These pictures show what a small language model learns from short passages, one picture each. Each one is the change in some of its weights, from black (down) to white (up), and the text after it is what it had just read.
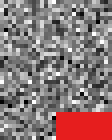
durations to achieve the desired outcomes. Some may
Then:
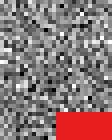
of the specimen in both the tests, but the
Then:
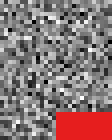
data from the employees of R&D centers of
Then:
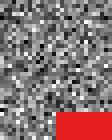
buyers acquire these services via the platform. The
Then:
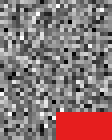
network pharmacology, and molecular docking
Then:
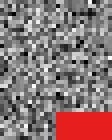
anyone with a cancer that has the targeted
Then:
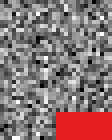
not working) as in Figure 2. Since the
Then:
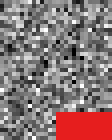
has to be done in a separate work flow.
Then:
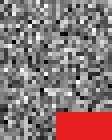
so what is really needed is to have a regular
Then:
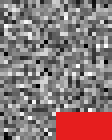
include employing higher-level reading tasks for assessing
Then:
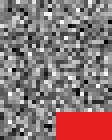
marked by yellow, blue and green
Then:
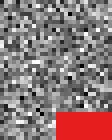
area. - Research area analysis. - Most collaborative
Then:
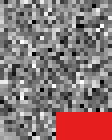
+ C inr : C → B + C
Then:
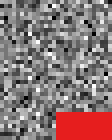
composites has raised interest in the performance of
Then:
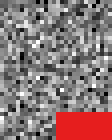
can ensure the sustainability of reliable energy. The accuracy of
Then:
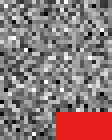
examination of mean relationships between student's outcomes and the
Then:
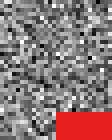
Relaxation Technique combined with postural
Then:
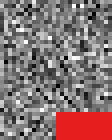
novel feeding protocols to examine inhibition of
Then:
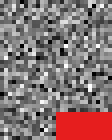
to develop research and health related applications. From past decade
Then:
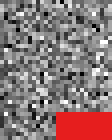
the reinforced sample, and 7.54 mm for
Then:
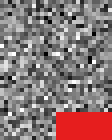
environmental domain, and the *Dizionario
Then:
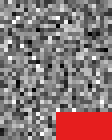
genes when $n_1 = 10$ and
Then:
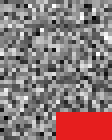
CEO of the Cesefor Foundation
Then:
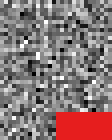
Generally, the process by which the
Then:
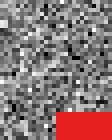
The research study among patients with ankylosing
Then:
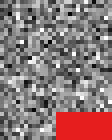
online as part of the output. Journal articles and
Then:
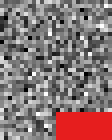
device J_{sc} . The verified optical
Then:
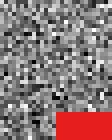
of connections of the dissipating elements and
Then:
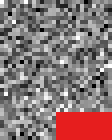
effects of tACS on oscillatory phase could
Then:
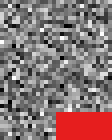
Comments Coaxial Probe Lossy Material
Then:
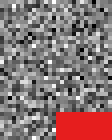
4 to 1 ratio of ocean wavelength to
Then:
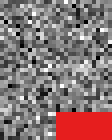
UNEP: Nairobi,
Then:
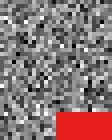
Fuzzy Sets, AHP,
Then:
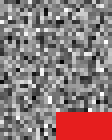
PEG 400 Number of samples: 8
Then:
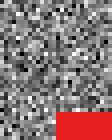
introduce modern legal institutions. The calculation of
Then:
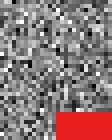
traditionally an HTC workload is looked
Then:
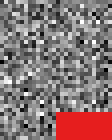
by the presence of a contemporary
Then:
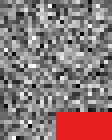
nor helps her heal. Abortion
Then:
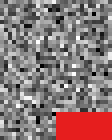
the first order interfaces on the tension side
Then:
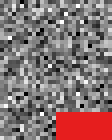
to power inner tire sensors. The aim of
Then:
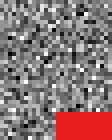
of transmission like radio waves), the system
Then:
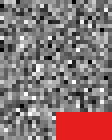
“Iron Notebook”, “Youth
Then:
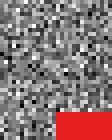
specific factors contributing to such behaviors, this research
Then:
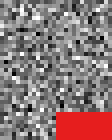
The problem of the deforming bridging
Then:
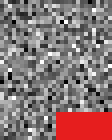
vision is blurring towards education because majority of
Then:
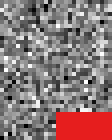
The procedures for obtaining permits were
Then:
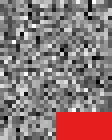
most recently in Reeves *et al.*
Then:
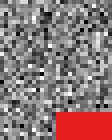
40 years and older was higher in February
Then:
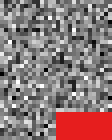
be less than 2% it can be concluded that the
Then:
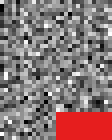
well as to ensure that the linguistic and cultural content
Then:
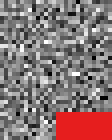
even when the database of user–user
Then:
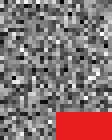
connected to the government. This shows a strong case of
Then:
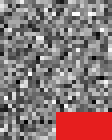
octahedral Co^{2+}
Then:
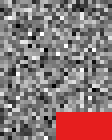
basic physics by correlating their day-to-day
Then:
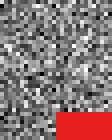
- Kanikkai: present or customary
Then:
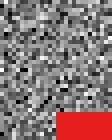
It was disclosed that majority of respondents have
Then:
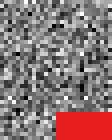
(OFAT) method (Jung *et
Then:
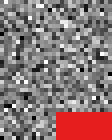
zur neuartigen Sandwich
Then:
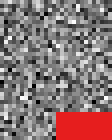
environment LEGO Mindstorms Home
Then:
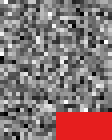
2, 3, or 4 times of pile
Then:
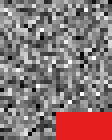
are rarely treated at sufficient depth in
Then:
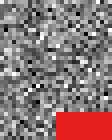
and atmospheric conditions over extended periods.
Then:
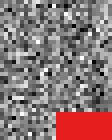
the semantic. First, the verbal
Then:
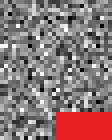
de Publicacions de la Universitat de
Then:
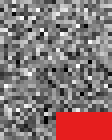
disclosed. Reviewer Expertise:
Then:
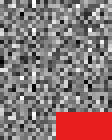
ق خ ي ط
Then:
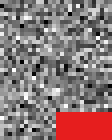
to rot in the slums of
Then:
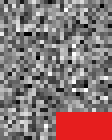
these compounds. This study was conducted with the aim of
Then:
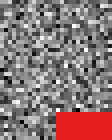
for determination of Osimertinib in human
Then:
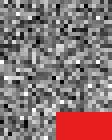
range by using sliding mode observer and
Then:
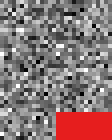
to the universe. The East did not
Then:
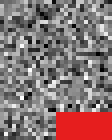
Lag (ARDL) method was adopted using
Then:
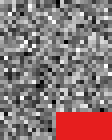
checking the configuration granting the least variation
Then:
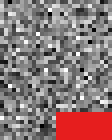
depending on the shape and depth of the continental
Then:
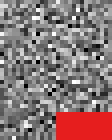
metrics. This implies a rigid and
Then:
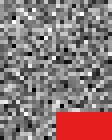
2.5 Statistical Analysis The growth and yield parameters
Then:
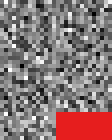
the matched path of i . Let l be
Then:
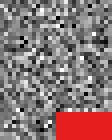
are scored as 0. Thus, higher the mean
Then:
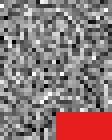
formulas, based on gain and phase margins
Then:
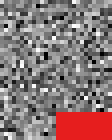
industry (suppliers and consumers) –
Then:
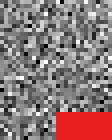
filtered and the filtrate treated with a
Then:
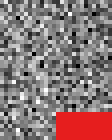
used for comparison at each loading stage. Figure 3 and
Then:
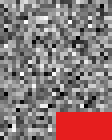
Questionnaire Distribution and Analysis Table 1
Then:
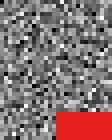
the pipeline and is used as input for the next step
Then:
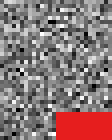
normonatremic) admitted to
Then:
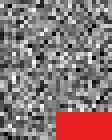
of Ikogosi Warm Spring
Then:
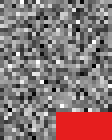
there were many types of benign tumor in
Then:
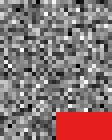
has increased considerably because of increasing competition and
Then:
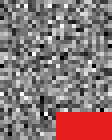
workshops, seminars on effective Teaching
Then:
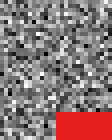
or a family asks to be helped by a
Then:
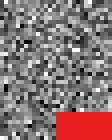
promoting the Hajj sector. Keywords:
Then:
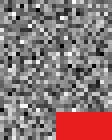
standard. Molecular modelling of
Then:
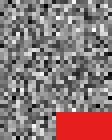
platforms, by adolescents in Vanuatu
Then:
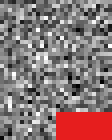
have higher market capitalization (native token
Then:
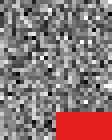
researchers more like agents for building an open science community.
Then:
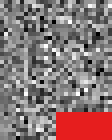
by Turan et al. [5] as
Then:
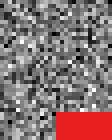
style. Next, we asked them to
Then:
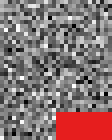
and its satellite towns are one of
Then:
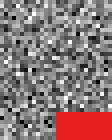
Moodle in German classrooms,
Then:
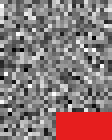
of natural and manmade interferences on the diversity
